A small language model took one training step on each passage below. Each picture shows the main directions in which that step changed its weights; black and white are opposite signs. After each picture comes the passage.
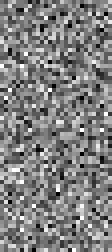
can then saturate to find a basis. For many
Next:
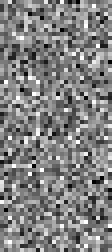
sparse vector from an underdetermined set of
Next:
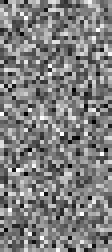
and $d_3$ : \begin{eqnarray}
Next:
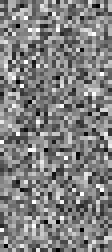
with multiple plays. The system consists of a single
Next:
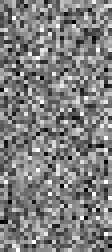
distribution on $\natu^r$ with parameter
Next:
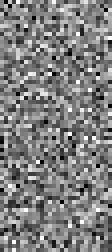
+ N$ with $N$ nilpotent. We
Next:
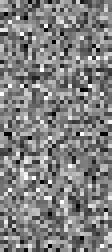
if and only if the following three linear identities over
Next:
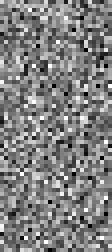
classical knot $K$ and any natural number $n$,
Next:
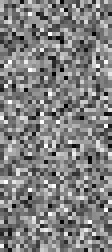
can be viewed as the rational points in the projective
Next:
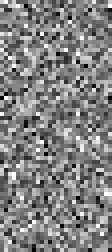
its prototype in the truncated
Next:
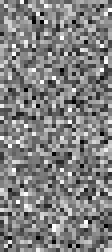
\theta -y_0 \ b \ cos
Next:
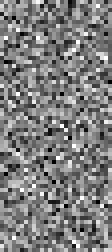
rRMSE. The performance of
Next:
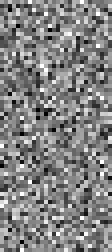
$S_m = S'$. Further, one can
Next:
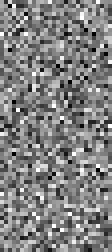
form; however, the boundary conditions are not, in
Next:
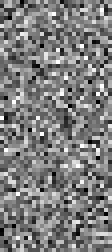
\draw (F) [fill=white] circle
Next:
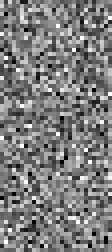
of Western Ontario \hfill
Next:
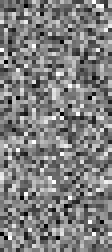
of the optimal cost operator for this problem. (Other
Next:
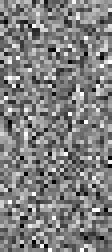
following SPDEs (with the same boundary conditions):
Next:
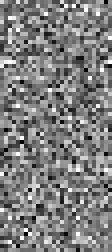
appear frequently in our formulas.
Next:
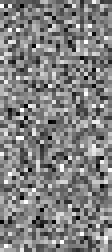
easier done in Fourier space, where
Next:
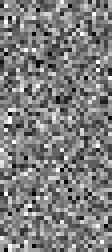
summarized in Table \ref{tab3}
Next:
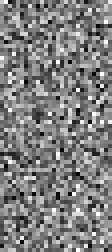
as a second class of examples to demonstrate the
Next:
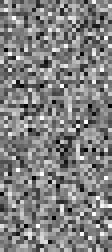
equal to $1$ which corresponds to a rank-one
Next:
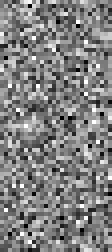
is negative then every K\"ahler class on
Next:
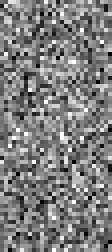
to $b'_\even$), we perform several
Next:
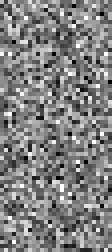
also applies because $\ K_{B_T} :=
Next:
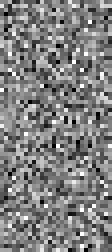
of $E_h$. First, the associated projective bundle
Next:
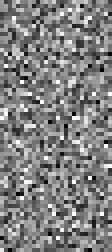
estimates giving a faster rate of decay
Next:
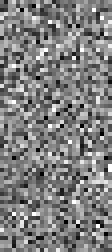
bounded extension of $h$ to $\gamma(\Delta)$.
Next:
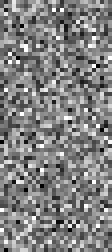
which case we are done, or else
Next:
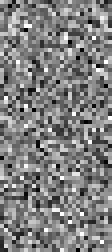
approximations) to ensure reliable descent
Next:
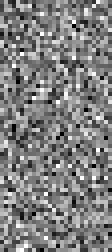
we clearly see occurance of large
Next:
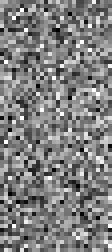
\end{lemma} \textit{Proof}.
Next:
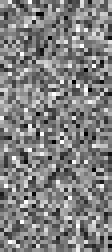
{\it Given are $n$ independent random variables,
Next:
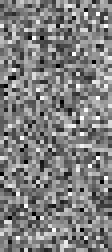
$M$ can be defined, which first
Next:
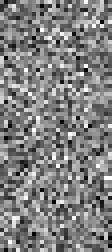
Let $\bp$ be the blowup of
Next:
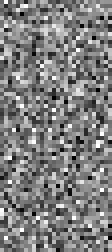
care of by the assumption (2.7).
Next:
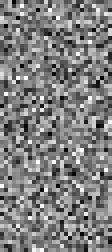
(\ref{eqn:design_P}), the
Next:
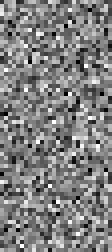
rely on interior point methods, which are not
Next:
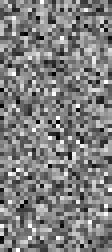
$\pi$ of the interval $[s,t]$, that
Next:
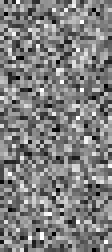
the LEs of all the equilibrium
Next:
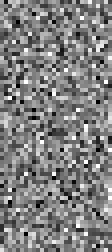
be written as $\mathcal{W}\left(
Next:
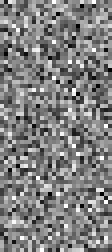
c^* \circ \alpha \end{equation} We
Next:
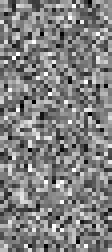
when one of the asymptotic dimensions vanishes.
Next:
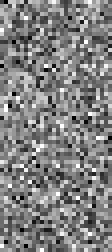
and the required number of iteration steps, be a second
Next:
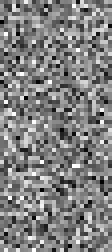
corresponding }$A_{p}^{\ast}$ weight $w$.
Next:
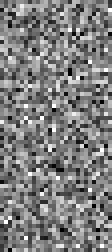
controlled by using the Riemann-Hurwitz formula
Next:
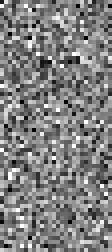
$\mbox{pot}({\bf\Gamma})$ set.\bigskip
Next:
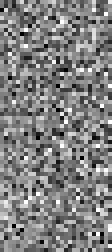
case is then obtained using a standard function-theoretic
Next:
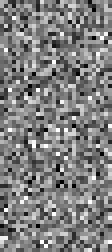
to replace the leading terms of relations with higher terms
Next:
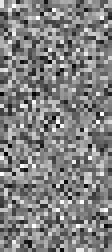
of the Yaglom limit and illustrate the application
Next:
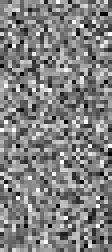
weight $w$: An analyzing window
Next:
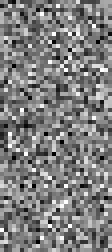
than second order discretizations of the elliptic
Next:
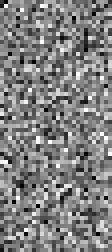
loopspace aspect of our invariants carries no
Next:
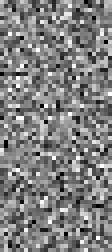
our samples can be rewritten as
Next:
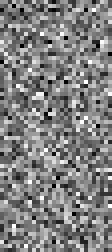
homs from S. Not all elements from S can
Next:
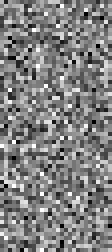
Lyapunov function, that derives directly from
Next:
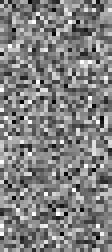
the condition is too weak in the setting of this
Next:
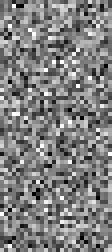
in the scaling limit, so we must generate very
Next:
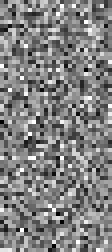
and the rest of the boxes with
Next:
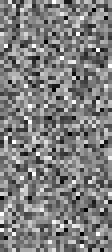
the colored areas under the load represents
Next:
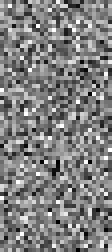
Sanders \cite{sanders} also
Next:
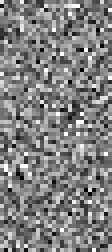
\leq j \leq n), \ c =
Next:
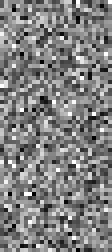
Newton iterations over time, including the
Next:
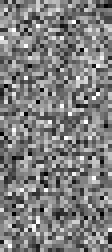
and Ophelia has chosen the set of points
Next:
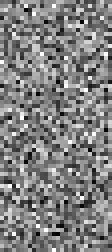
equation $(1)$ under $n\to\infty$.
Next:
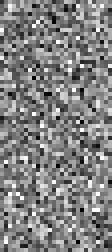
\end{equation}% The first set of boundary conditions
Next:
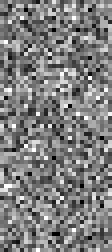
surfaces the canonical bundle is nothing more than the bundle of
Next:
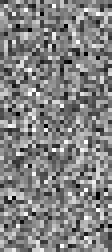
\'el\'ement $f\in
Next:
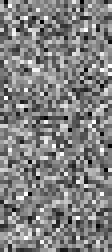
As for a finite number of levels, the value of
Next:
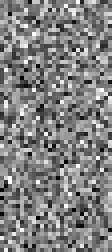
from the digit at the same position in
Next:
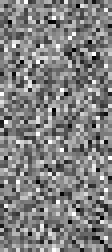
DT_{\sigma }(u-v)dx
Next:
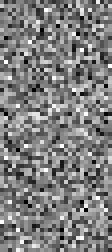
\end{example} \end{document}
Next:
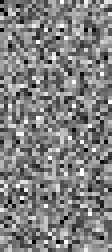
4. In the enriched situation of modular
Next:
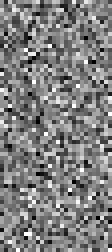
we can replace $\hat M$ with any manifold in
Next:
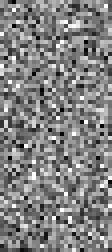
of $A\,.$ \eject \smallskip On the
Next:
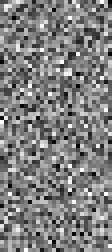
computation in \cite{Q71a}.
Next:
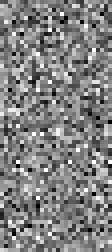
plane and on an infinite two-dimensional cylinder.
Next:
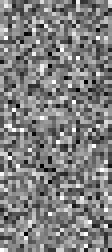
recall that $\Sigma_N$ is defined as in
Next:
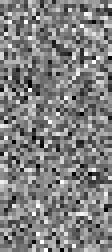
The definition of the operation of multiplication in music
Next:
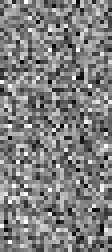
author \cite{GTZ2}, when
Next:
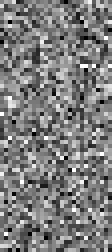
a space $E$, with carr\'e du
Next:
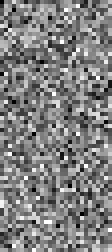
is only one vertex we can think that the previous
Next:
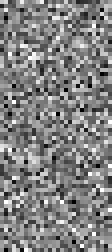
are complex-valued to account for general
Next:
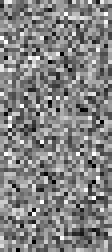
is operation of boundary. \end{stw}
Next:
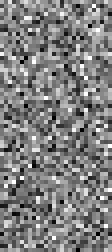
and TFT is evolutionarily stable:
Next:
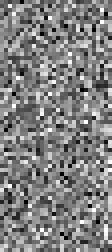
coproducts though $\PModR$
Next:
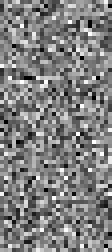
that $(M,g)$ is complete if it is locally
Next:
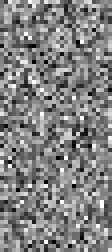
it is identical with the scaling limit of the much
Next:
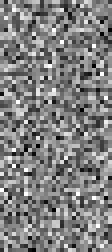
we have in fact $$ \int_0^t
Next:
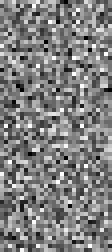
the Jones polynomial, after substituting
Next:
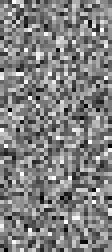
\cite{Lev+}. Our work proves that
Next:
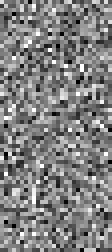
invariant measure for the discrete approximation is then recovered
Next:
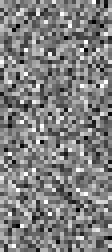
elements have been cancelled. This definition gives
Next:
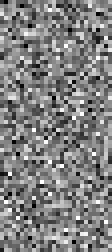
Theorem \ref{thm:main2} and of Corollary
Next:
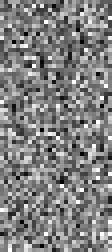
$W(C_1)$ is a circular
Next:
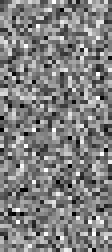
and assume that $\Phi$ is a Young
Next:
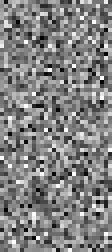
be a closed point of a variety $X$ of dimension
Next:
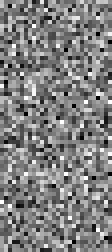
When numerically computing high Reynolds number cavity
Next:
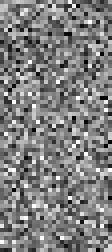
P^* .$$ Michael Hentschel
